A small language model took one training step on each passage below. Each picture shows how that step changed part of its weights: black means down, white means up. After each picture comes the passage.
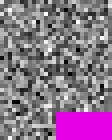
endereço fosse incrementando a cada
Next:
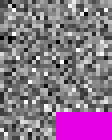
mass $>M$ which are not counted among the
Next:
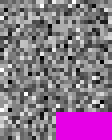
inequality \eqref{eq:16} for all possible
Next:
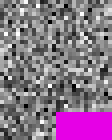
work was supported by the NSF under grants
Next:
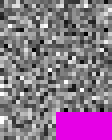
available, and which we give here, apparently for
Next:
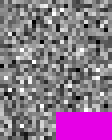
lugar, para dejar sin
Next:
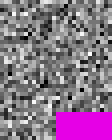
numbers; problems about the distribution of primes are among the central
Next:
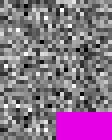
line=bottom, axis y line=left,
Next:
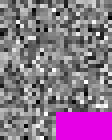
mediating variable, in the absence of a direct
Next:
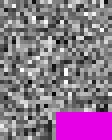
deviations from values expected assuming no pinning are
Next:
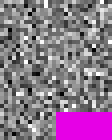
fixed. One may suggest that, dropping the assumption
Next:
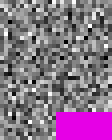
Abelian field $u_\mu(x) \in
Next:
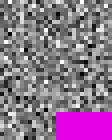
Rumble Strips On Texas
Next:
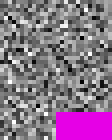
Tinggi Keagamaan Islam
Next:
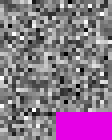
in the sense that $TM$ is a complex space
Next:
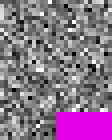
operators whose order lies in $(1,2).$ The
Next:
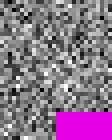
always find only one point B' so that the segment
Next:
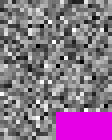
durante su formación previa. A nivel
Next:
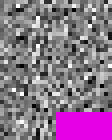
\cite{meantime}, and dynamical properties of
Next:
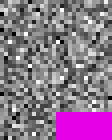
19,0% Muito Satisfeito
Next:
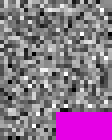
$0+1$ dimensional strongly coupled quantum field
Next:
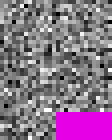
$100,000$ coefficients of the power series for each
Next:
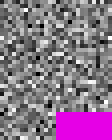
do Conjunto Penal de Paulo
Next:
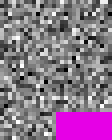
The plot of the dispersive ($\varepsilon_{1}
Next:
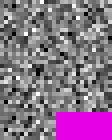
2\bbbe \Big[ \Big\langle
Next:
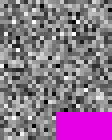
= 1$), then $k$ cannot make any
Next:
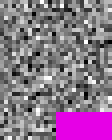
quantum thermodynamics. As a simple but important example of
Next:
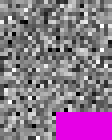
m$ by appending each part of $\sigma$
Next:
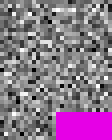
$d$ then by Lemma \ref{lemma4}
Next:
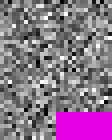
этишга жалб қилиш
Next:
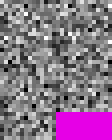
research skills as well as critical thinking and
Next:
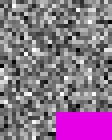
Elektr transport vositalari,
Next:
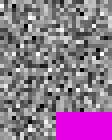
Edgar H. Schein und Richard
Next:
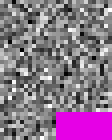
del entorno a los cuales se ha
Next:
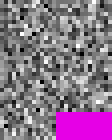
a subgroup of {\sf cofP}. \ \ \
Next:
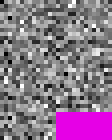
L., {Cesaroni} R.,
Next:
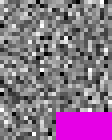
Ventura rejeita que a execução para
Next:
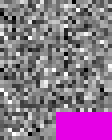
$u_n\geq \lambda$ holds on
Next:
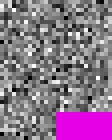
with sample sizes $n=25, 50,
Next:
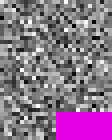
media, essay writing, genreology.*
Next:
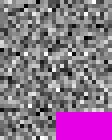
manfaatlar to'qnashuvi,
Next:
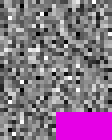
variabilité des termes utilisés pour
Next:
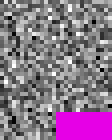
of birationality of the bicanonical map.
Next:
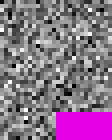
la croissance). Cette performance de la
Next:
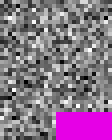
fibers, bending loss and propagation
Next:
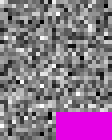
і піхви 0,001% розчином
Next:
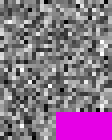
$z \in Z$, and recall the functors
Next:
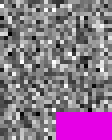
expected to be significant for low peak intensities but can be
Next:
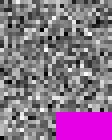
experimental results. The electric quadrupole transition rate is also
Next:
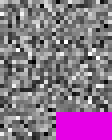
= \alpha_1 {A \over
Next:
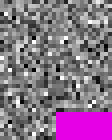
spreading outnonsplit} 0\rightarrow \mathcal
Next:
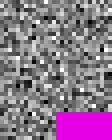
съхранение на материала за
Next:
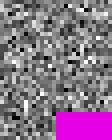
successive shutdown events through its incomplete
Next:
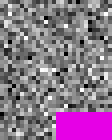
we conclude in particular that $I^\ast =
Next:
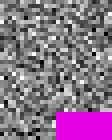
quantum scanning~\cite{qscanning},
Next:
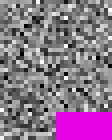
betlar. 7. Bobokandova
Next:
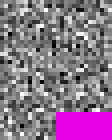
\, \Omega, \Omega \rangle$. The odd moments
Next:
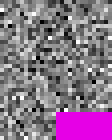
differential conductance, \begin{eqnarray}
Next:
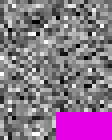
$m^U$ and $m^L$ are
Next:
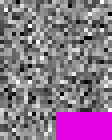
(Закон України № 160-VIII).
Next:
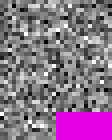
tarefas e tomada de decisões
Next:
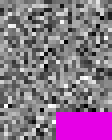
y sanitarios, si bien, por
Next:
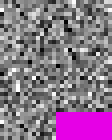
following. \begin{Proposition}\label{Proposition} Assume
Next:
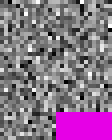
dapat mem-*playback* suatu
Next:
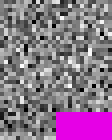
equal to 1 if unit $g$ shuts down
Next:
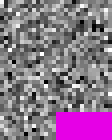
professionnelle en France, notamment
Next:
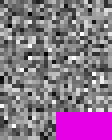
away from the $z$-axis is shown.
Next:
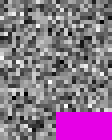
is fixed for a single characteristic path. The resulting ODE
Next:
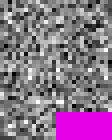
function. Tabu search [17] utilizes a
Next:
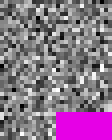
el ámbito secundario y terciario;
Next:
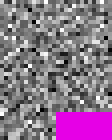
coas que ten algún tipo de
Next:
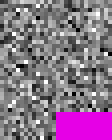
proposed architecture enables integration of information such that user's
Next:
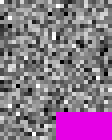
converges to a power-law, i.e., the
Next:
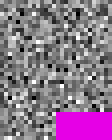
with change of type} \author{Thomas
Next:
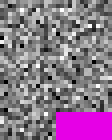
жителів Центральної України (за
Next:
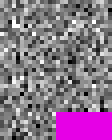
of underwater main pipelines breaches
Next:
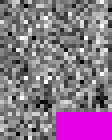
фуқаролар билан ишлаш
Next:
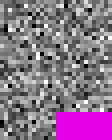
collisional terms, demonstrates to be an efficient and
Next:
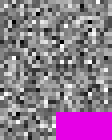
and $2$ hexagons and $2$
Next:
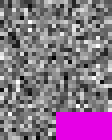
aylangan. Me'morchilik va
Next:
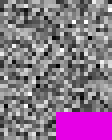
yo‘lga qo‘yishga
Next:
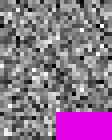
done] One challenge has been that while
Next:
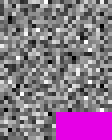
stochastic Michaelis-Menten
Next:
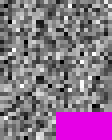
TIBBIYOT JURNALI 2 -
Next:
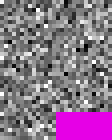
can belong to these paths, since they are sources in
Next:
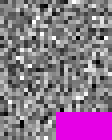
the identity in distribution remarked by Hougaard
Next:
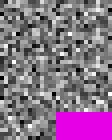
P\times\mathbf P$. We have
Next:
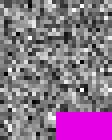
el modelo educativo que obtuvo un
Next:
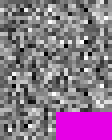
The purpose of the article is to improve the
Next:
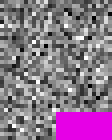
трубы-заготовки по
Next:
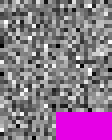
and for the same sample size tend to be grouped
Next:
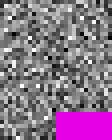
A$ covers all the elements of $G$ but
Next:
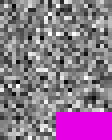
kompetensiyasini chuqurlashtirishga
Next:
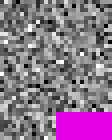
matrices fortified by pristine carbon
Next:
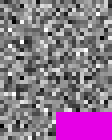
obligado al pago de tributos
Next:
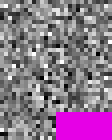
be carefully evaluated before inclusion in future
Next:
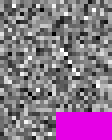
Grégory Sajdak – CNPF
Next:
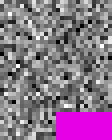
según sus rasgos de personalidad:
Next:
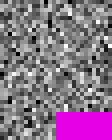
models continue to draw lots of interest. A
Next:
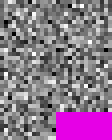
the hub of the wheel,
